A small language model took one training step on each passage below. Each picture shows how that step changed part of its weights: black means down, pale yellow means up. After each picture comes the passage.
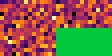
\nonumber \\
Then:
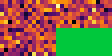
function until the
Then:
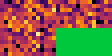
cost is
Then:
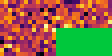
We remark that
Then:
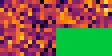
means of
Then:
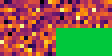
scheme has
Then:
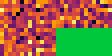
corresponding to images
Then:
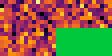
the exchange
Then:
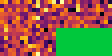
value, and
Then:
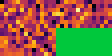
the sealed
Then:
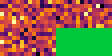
requirements on
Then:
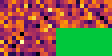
the following:
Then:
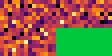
state manifold
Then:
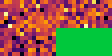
model). The
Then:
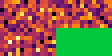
the SBS
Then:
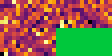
direct formulation of
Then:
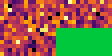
The DK model
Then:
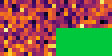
and the circles
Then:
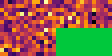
As far as
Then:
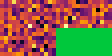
curves are the
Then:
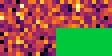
be unstable
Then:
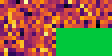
conform to an
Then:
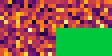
write the
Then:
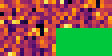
For example, in
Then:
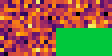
model, as well
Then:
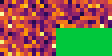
of the phase
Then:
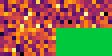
to smaller
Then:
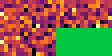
has two important
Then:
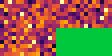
divide the
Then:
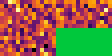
our theoretical
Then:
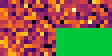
the underlying
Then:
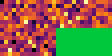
we take the
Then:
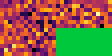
functions of temperature
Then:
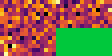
number of singular
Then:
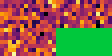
with respect to
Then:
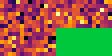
only requires that
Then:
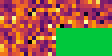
over a single
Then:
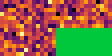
can be generated
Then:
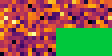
after which the term
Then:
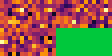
determine ,
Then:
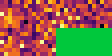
used for analysis of
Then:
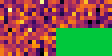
operators act on
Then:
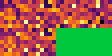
are only a
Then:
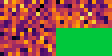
in dijet
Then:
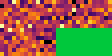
data. Some
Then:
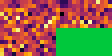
Thus, there
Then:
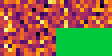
there are also significant
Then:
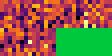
momentum mode
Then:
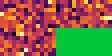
can be modified
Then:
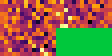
period of the
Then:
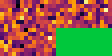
interest for
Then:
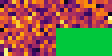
a result of this
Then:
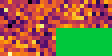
attribute to
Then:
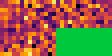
this state is
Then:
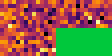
that the observed
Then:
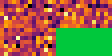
not associated to
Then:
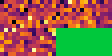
culled from
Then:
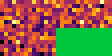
To discover
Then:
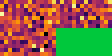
coupling to the
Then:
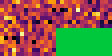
which contains
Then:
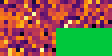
in the lab
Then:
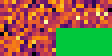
detector design
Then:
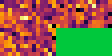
for which such
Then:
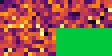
is the area
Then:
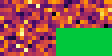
cases can be
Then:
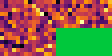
we want to
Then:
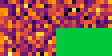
the interface
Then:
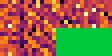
layer at the
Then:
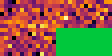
identifies two different
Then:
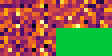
report the
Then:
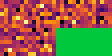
Sun's polar
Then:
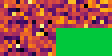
gas track
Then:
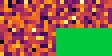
GPM in
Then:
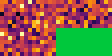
electron gases for
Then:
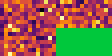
also argue
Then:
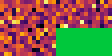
For the case of
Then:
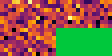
energies $\{
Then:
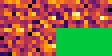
the attractor
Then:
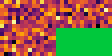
give a small
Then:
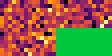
spectra are
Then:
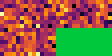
has been done
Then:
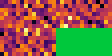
the limit of
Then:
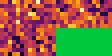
time. The
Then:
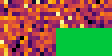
representation of the
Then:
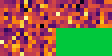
owing to
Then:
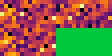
fact that the
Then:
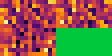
all velocities
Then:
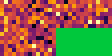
obtainable, up
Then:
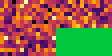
a soft time
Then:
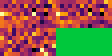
on the choice
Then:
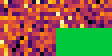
representation of
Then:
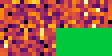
1D. This
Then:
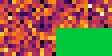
spectrum is given by
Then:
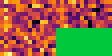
these object were
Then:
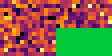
been calculated using
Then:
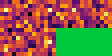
models originally
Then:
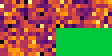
drawn from
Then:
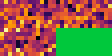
and ice,
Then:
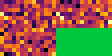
paper we follow a
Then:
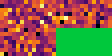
In the original
